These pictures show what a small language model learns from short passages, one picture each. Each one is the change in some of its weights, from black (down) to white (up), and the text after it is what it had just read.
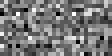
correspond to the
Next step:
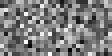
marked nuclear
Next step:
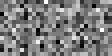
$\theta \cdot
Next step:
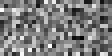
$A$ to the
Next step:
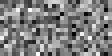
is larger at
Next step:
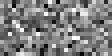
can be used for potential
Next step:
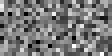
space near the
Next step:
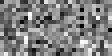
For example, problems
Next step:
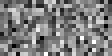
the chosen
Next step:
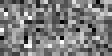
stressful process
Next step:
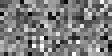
yields a complete
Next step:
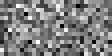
best model with the
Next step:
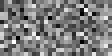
system sheds a
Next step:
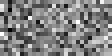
µm x
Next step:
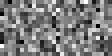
mixed in the
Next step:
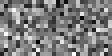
the network must not
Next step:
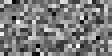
reproduces a
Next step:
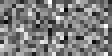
network to estimate
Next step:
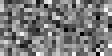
transform in some
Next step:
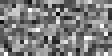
is the ratio of
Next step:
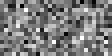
MM (Train
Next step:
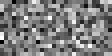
the outer plate
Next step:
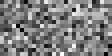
We address the surface
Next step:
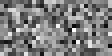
the experimental curves
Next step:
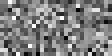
to perception,
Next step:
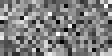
Landau level states
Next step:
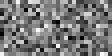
Observatory has
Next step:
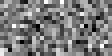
However, one of the
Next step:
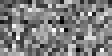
or components of the
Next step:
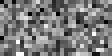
with a state created
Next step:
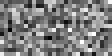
the environmental phase
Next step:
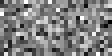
tilde should
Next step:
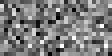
systems utilize
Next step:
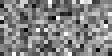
The interfacial
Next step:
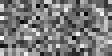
observed arrival time
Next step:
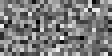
going to
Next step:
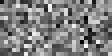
THE current
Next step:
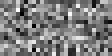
radiative description
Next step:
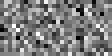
The quality of
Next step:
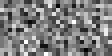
negative when
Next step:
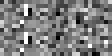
with a similarly
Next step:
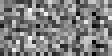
distortions of the
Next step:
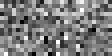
separate the proposed
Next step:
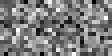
angular power spectrum
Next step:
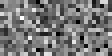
metrics since the
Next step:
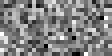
a very simple
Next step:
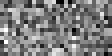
the fit of the first
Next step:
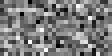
and the US.
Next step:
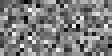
on the curved
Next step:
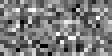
of fractions.
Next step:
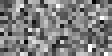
pion emission. In
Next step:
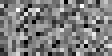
we observe
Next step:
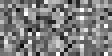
improved if needed
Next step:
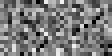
one of the previous
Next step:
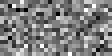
They allow us to
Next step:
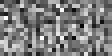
to achieve a
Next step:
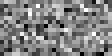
great science
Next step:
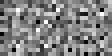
and 39% mass
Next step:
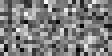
other forms of
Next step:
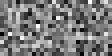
observers in
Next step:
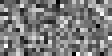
to future
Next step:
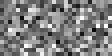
of the blended
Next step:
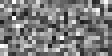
funds to be
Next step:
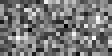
order effect and we
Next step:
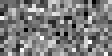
in chemical
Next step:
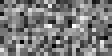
for the growth
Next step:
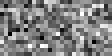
the dynamical theory,
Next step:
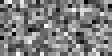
and learn a
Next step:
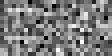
and the choice of
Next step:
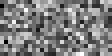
the moments.
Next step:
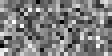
traced. -
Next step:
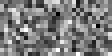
the trace of
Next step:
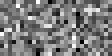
of any Member
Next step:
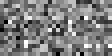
Increased practice
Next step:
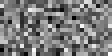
of GMO -
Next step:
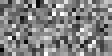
2X. \item
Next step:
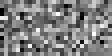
in Chapter
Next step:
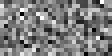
one another.
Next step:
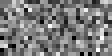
which determines where
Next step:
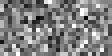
some cases, such
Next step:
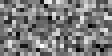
reader should consult
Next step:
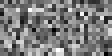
of the component
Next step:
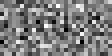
for 5 days,
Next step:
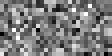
the education of the
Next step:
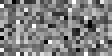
comes into play
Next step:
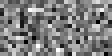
of the Ets
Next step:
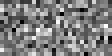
coupled to the other
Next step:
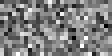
data from multiple
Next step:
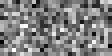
the aromatic
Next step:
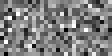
money market
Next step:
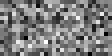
exact determination of
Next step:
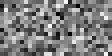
for dilute and
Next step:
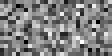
Ralph, and
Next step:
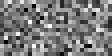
steady state of
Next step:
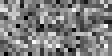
for upper energy
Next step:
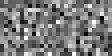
that the conductivity
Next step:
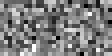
the project.
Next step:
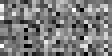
evolution of the source
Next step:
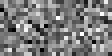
as Urinary
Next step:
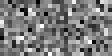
quality, and
